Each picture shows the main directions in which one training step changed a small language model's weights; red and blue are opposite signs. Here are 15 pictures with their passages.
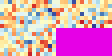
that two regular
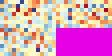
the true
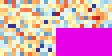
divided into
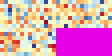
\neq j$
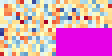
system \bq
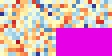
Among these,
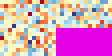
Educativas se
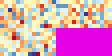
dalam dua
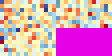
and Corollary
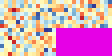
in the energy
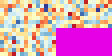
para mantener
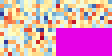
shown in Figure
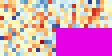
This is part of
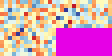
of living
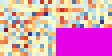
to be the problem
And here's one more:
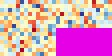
a sort of
